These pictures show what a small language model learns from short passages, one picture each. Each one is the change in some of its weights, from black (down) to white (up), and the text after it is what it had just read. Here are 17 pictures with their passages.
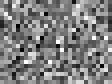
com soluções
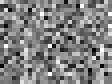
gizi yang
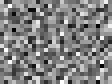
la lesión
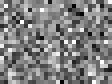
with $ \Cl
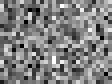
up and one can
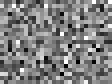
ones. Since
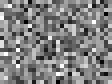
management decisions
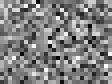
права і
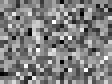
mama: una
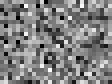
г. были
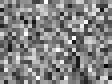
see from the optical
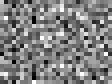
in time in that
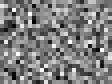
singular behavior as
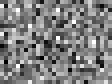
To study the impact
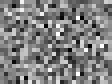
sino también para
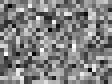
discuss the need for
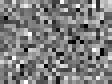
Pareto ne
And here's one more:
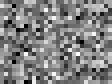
expressed as,
